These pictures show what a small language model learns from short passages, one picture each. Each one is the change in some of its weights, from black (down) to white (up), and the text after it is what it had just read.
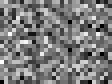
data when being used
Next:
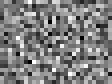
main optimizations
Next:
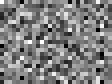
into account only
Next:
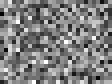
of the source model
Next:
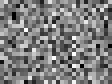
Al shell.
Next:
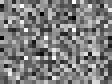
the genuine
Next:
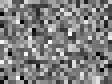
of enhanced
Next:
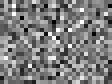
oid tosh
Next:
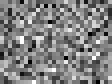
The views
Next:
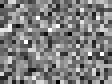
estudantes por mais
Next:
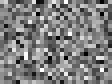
Although the
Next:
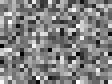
duch kelish
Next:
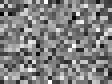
star under many
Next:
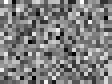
się w
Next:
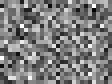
pressure was
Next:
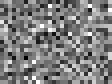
estructura por
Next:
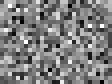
estudio a
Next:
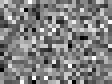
achieving optimal
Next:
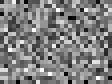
is taken to
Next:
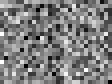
in its very central
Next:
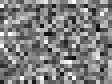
above what
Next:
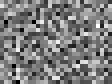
matter onto
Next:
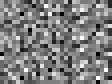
be noted that
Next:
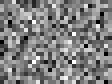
aims to
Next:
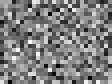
a typical
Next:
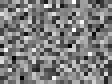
por meio da
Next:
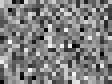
between clustering and
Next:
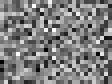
exposto de
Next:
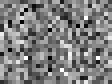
been used in the
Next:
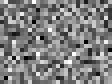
is roughly
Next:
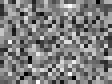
que a obra
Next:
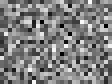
dasar semua
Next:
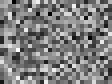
a type of
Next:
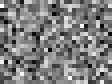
scale (when
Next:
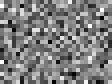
a triplet
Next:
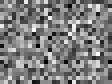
yield the topological
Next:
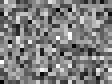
to reduce
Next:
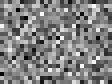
transformer va
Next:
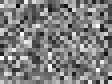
after the primary
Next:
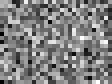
its resistance
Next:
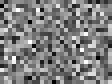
qualitatively by
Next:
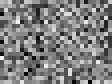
of final errors
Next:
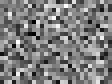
and doing finite
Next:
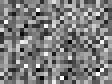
ME and
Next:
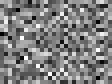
discuss that the
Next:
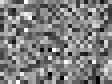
through the combination
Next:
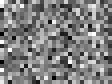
olish va
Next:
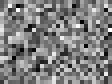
estágio de
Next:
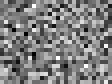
o BAM
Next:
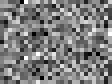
the emission of
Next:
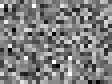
reference. In
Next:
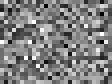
As with the
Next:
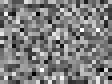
at that point.
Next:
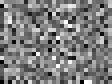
le cumul
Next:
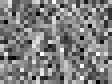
de registro
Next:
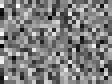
system. %,
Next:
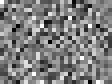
a composite
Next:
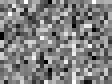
Its scaling dimension
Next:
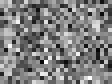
of the black
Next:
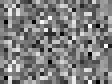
the newly
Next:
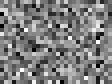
and includes the
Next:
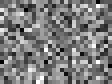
systems are important
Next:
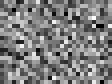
medium on the
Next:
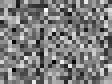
state of the
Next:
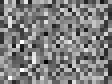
and we may
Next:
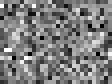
profile. In
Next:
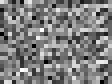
oscillators and
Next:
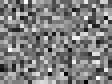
amplitude is,
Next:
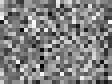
the WMAP
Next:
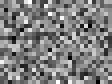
from parity
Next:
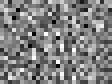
is installed
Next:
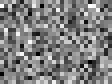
University. В
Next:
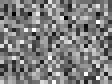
is. Dit
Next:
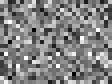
этого не
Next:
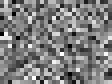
ini adalah
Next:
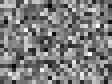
from the interior
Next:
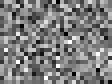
Bessel and
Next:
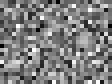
orzu va
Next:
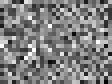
within the FM
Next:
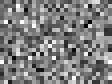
standard external
